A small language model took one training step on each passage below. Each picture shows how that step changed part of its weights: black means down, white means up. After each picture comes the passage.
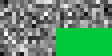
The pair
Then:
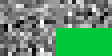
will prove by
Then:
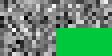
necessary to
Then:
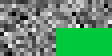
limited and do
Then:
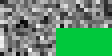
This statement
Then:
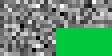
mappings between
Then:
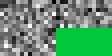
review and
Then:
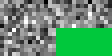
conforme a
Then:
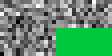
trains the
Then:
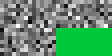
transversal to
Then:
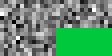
shows that there
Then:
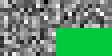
really a
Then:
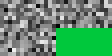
the disease
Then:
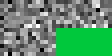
and reflect the
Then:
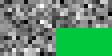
Since for all
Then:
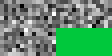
of AN and
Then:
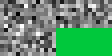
and obese are
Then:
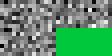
shown that,
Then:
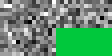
paper, but
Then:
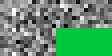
presentation with which
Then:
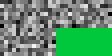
the framework
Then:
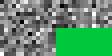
two levels:
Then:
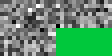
around the
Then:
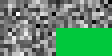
role and
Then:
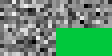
work has been
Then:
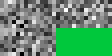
covers of
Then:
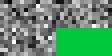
key for the
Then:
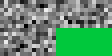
boundedness of
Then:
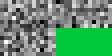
in the coming
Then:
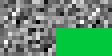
if one of the
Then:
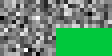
systems of different
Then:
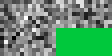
food at
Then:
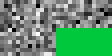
which are:
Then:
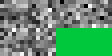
continuous for all
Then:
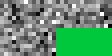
these relations as
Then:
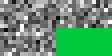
direction are obtained
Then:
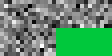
= Very
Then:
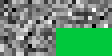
may be obtained up
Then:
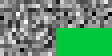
corresponds to
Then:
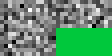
of Social and
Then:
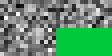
of Infection
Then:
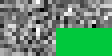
train the model
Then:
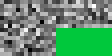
and are more
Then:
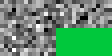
With these,
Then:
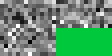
Le conflit
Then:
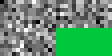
or boundary point
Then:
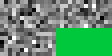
also determined
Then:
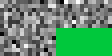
a unique
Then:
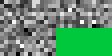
\in \partial
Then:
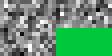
It reveals
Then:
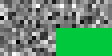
state that their
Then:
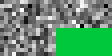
value lies
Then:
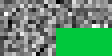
of the constant
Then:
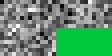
matrices given
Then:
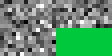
Since there exist
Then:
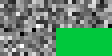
thus the
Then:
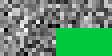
the main factor
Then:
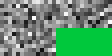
detector de
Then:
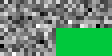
Julia at
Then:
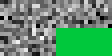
that translation
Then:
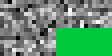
a tiny
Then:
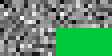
for $1
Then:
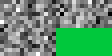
see Corollary
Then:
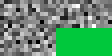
and after
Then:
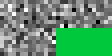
and Changan
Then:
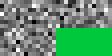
fibers. The
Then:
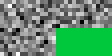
activities. In
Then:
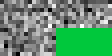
be a fixed
